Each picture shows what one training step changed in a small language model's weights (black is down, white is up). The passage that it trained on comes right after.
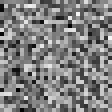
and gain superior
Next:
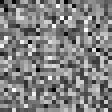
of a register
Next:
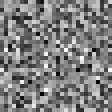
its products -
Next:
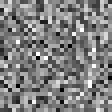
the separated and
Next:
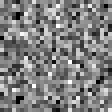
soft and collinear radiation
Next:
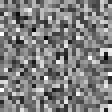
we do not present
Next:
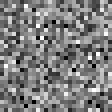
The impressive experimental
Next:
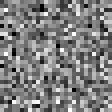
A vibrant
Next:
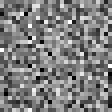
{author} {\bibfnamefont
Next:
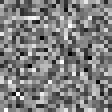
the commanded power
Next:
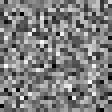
as the diagonal part of
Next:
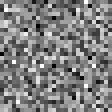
realistic noisy
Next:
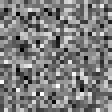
still prevents us
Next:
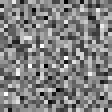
was accomplished by
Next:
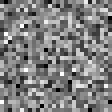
energy in that model.
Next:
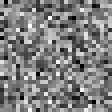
LCS, in
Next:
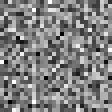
for providing a
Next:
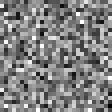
if the actions of
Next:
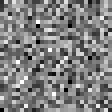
of merit,
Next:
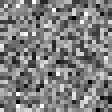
collisions, but not
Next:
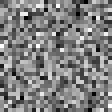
the Ricci
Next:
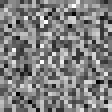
rather than replacing the
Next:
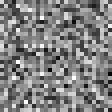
-- is generated by a
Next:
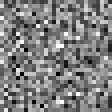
= |\langle \psi
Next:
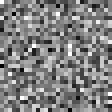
Recall that under
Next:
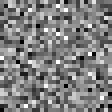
5 one can conclude
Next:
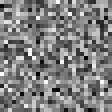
in the relay,
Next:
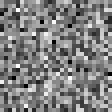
steps. Each
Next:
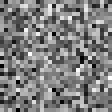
screening response as
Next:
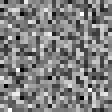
feature importance values higher
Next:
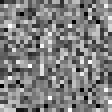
data transfer medium is
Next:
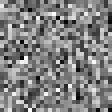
other brane configurations
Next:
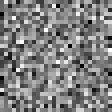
MPGD related
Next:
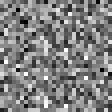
also been investigated
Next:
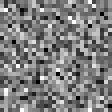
a valid permutation
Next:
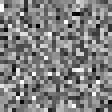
pulses based on their
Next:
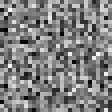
results for scaled cross
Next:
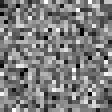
finds the signal:
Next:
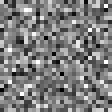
isotonic oscillator
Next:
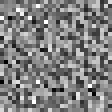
the wounded
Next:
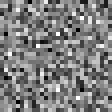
asymptotes correspond now
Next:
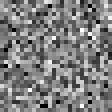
detection limit of the
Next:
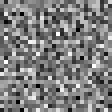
as a compact,
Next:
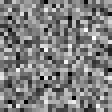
interesting dynamics that was
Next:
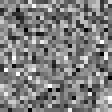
be a significant source of
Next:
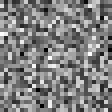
for the small-angle
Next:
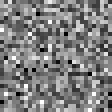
of the circular
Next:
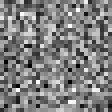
radar, and
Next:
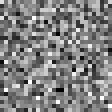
to allow ionization electrons
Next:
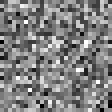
graphs with the selected
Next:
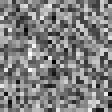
not important in the context
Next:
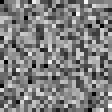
the Polish
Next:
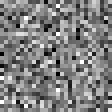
states 3a,
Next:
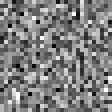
us to carry out
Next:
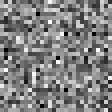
of the covering
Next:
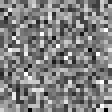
results are used to determine
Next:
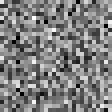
have to modify
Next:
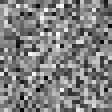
to other elements"
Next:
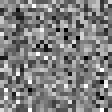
be identified.
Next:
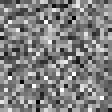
SDW fluctuations,
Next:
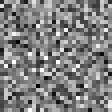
Using a broad laser
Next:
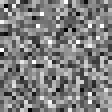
state data reveal a
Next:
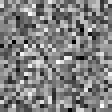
notation used in Section
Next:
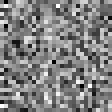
and condensate dark stars
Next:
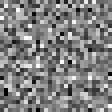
is here. If one
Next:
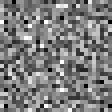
is given by \be
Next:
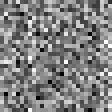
at the core of several
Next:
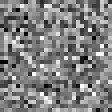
quantum systems with applications to
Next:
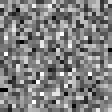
allow nodes to adjust
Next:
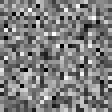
Netherlands Institute
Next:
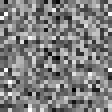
follows, in order to
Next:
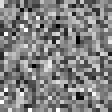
diseases. This
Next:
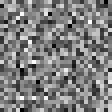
analytically make the physical
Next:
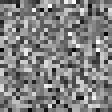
superpositions of
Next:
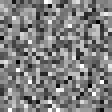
an extended period of
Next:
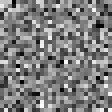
are coherently
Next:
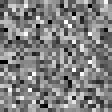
binormal vector to the
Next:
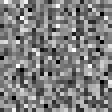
a disadvantage
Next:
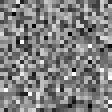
session. Figure
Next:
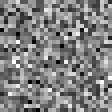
relative time delay
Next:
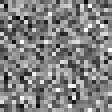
using \tool,
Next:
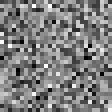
state of TCI.
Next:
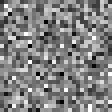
energy density at the sample
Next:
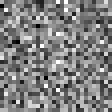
was to identify the
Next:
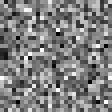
is the radiative decay
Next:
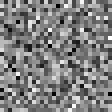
\mathcal T}
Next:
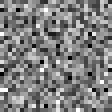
These multi-resolution
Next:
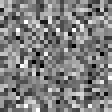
the interlayer
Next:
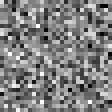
scheduled in
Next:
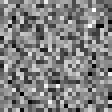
the two additional scalar
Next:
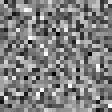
is bigger than
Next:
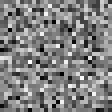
temperature dependence of the
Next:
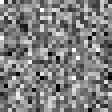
from the data in
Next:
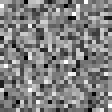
the K\"ahler
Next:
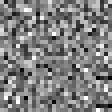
is essential for our
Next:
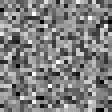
similar to those of the
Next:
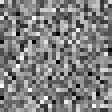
to explore the
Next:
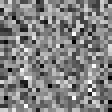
the phase space function for
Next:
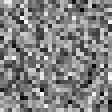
the "Read
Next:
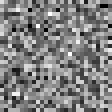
and Rui
